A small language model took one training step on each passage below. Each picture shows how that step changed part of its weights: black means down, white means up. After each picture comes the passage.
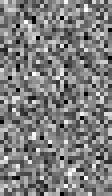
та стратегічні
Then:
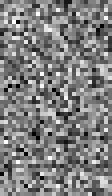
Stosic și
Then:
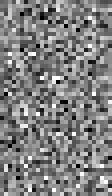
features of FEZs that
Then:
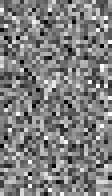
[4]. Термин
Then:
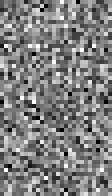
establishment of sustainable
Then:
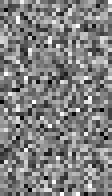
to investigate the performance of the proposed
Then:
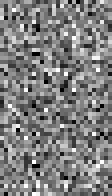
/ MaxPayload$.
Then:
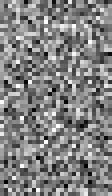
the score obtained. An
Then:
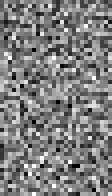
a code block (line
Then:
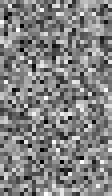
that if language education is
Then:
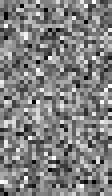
which are unambiguously
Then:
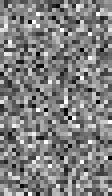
formal. O teatro pode
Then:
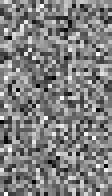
сеанса для
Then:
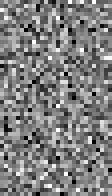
kishiga turmushga
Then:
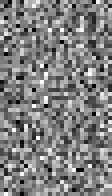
measured by titration with
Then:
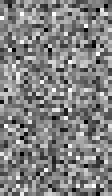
92.31% indicates that
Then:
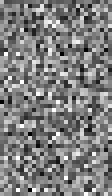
1 gives an explanation of the
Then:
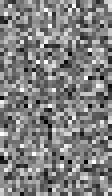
but also with the prediction of cancer
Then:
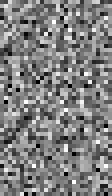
nopisand, Chu
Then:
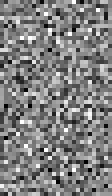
The electric-field
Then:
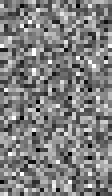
XRT+GSC spectra
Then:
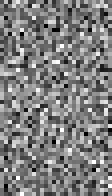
paper. We treat
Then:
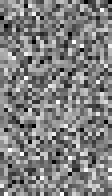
theoy, this factor describes
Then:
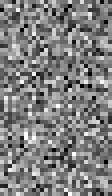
available filters.
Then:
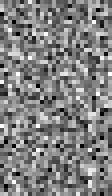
metal ion with the general
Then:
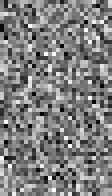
tool, as it is sensitive
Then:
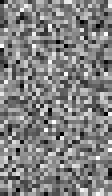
quantize the fields of the
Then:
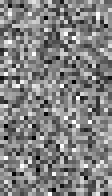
2 Moskovskaya
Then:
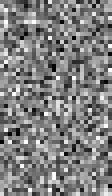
in Fig.~\ref{fig}(e),
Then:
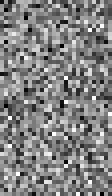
practice will be crucial in
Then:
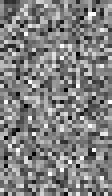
case shown (red, per Figure
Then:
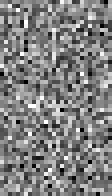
with studies of three-body
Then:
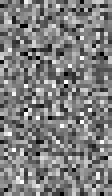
Spearman's rho
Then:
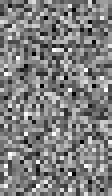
GCs that failed to
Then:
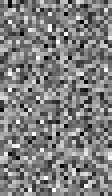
is a sequence of words
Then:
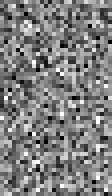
в частности,
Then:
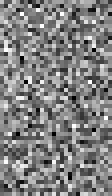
utilizado 25 gramas da
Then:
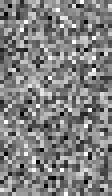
and the scientific views
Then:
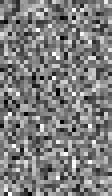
Entrega a tiempo
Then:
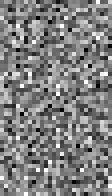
adotar uma postura de
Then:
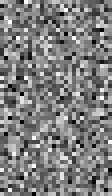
higher (Sharpe,
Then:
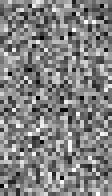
y que en las pruebas de
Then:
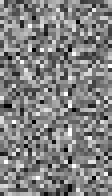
de Tombouctou.
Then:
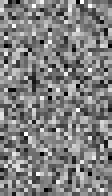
highly non-generic region of
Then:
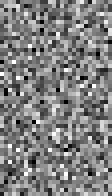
Power Delivery,
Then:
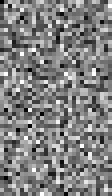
the skeletal,
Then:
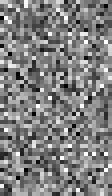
use Export Financing
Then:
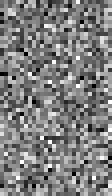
data. To provide a
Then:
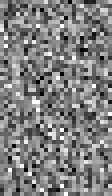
nutqni tanib
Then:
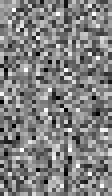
en una de las caras,
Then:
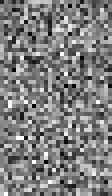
operations required for each iteration
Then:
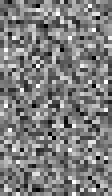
desde o início dos
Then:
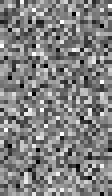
main aim of the study was an
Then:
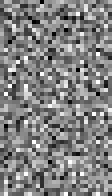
и повернуты).
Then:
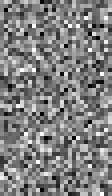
and dash-dotted curves
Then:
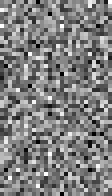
all the way down to the
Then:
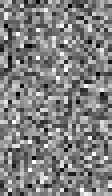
in the fields of religion and
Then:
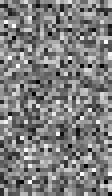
a geração de energia
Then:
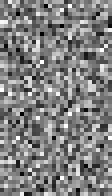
educativa. Anexo
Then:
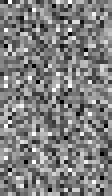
eşit erişim
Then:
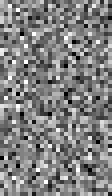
disyuntiva de las
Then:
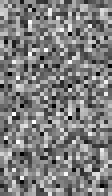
to make it the case that
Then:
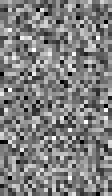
ve 1923 sonrasında
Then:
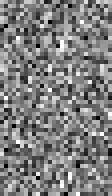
toda una generación en esos
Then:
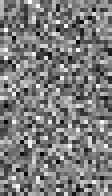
SECURE Rule -
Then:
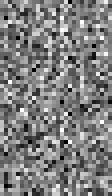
keskin davlatlararo
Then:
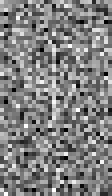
clinically diagnosis of
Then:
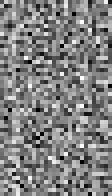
natijalarga erishishni
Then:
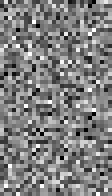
shahar va qishloqlar
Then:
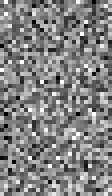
depending on the method. Table
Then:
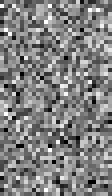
travels on the Interest's
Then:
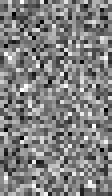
eruption using a fire contour
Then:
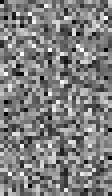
bucket. Figure
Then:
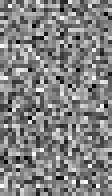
Hamkorlik "ham"
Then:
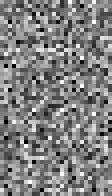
input triangle mesh and
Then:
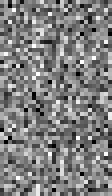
genome sequences belonging
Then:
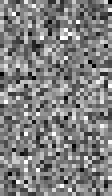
Gap Distances. *J
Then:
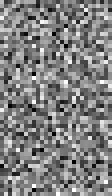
one-pixel value in the
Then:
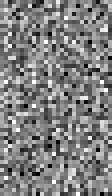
home only occasionally to
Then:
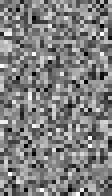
adequate preoperative
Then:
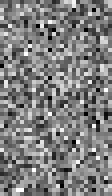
This finding, along with the more
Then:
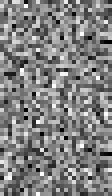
die away, if they
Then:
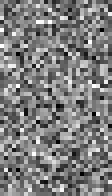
describing people of typical
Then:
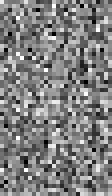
UV exposure was studied through
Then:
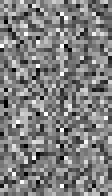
\right)\exp \left[
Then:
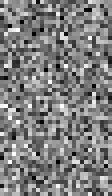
a derivation of the Arabic
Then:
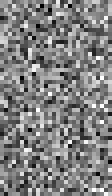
to their countries and
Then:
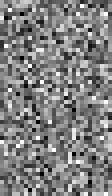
estimated for engineering
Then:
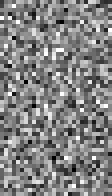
size = 1). Overall,
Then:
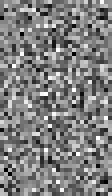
in respect of CAN.
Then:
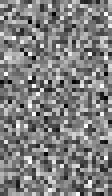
development of anticancer
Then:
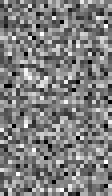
for varying codebook
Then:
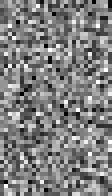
instance, the mesial,
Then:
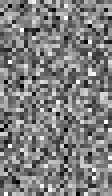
relationships significantly
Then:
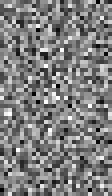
of cross-section through the
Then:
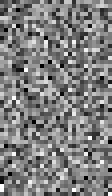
a Research Assessment
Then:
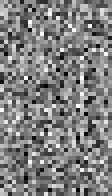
to the leading order is large in
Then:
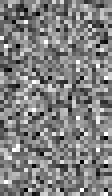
; in general, a map
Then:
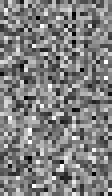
as the pressure and the
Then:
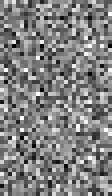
Figure 3. SEM images
